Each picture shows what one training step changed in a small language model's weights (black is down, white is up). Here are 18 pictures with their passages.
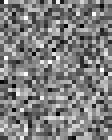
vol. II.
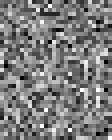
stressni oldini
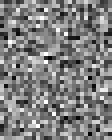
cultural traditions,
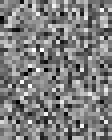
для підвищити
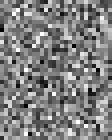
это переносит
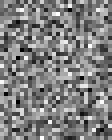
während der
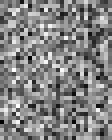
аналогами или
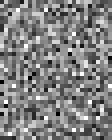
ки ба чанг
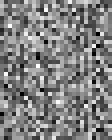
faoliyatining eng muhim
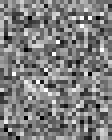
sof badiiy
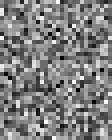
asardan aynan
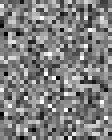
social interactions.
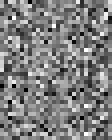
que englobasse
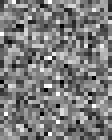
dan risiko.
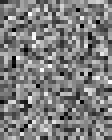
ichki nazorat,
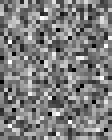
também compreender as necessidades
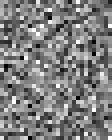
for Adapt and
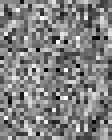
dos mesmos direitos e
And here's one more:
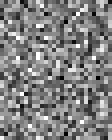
Arman Türkmen
